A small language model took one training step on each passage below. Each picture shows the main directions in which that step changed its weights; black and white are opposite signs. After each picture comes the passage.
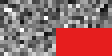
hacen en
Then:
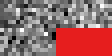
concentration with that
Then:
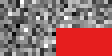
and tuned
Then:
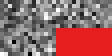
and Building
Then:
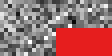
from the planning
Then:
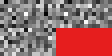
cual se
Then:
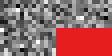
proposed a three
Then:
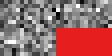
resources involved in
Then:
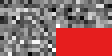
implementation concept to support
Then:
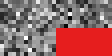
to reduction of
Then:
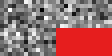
and strain
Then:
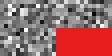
serie de
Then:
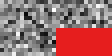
improving and
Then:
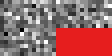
та загрози
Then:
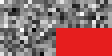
product in your
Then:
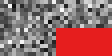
the end of the
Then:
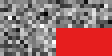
process, and
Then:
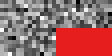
parameter of all
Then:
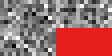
basic need for
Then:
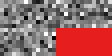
поиск и
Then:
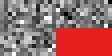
nodes on
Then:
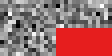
контролю за
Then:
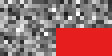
learning motivation;
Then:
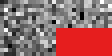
and - partially
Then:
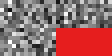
opportunities that
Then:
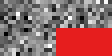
to determine
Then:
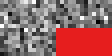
el segundo
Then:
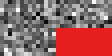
in diameter
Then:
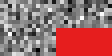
the multiple
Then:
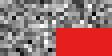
и, в
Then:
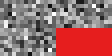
e nesse
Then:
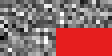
se han
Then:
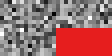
burden of
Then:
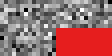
to the late
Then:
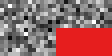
процесу, основу
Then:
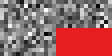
Public Child
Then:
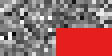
of inset
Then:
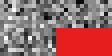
and criminal
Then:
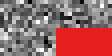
released its
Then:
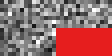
table reporting
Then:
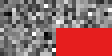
any specific grant
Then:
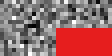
talents on students
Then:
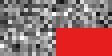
rate of the
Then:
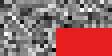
= universal
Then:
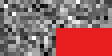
assuming a
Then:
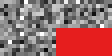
effectively than the
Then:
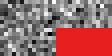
a controlled
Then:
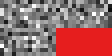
fintech va
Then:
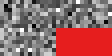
rivers and
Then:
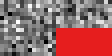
basis. On
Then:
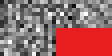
their implications
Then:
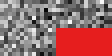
conducted, such
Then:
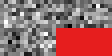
The power and
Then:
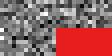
space, we will
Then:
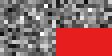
nonlinear and
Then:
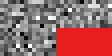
choose what
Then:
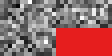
literaria, es
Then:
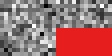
of sport for
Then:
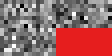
to check
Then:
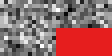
power and the
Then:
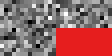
trees SN
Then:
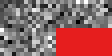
was based on
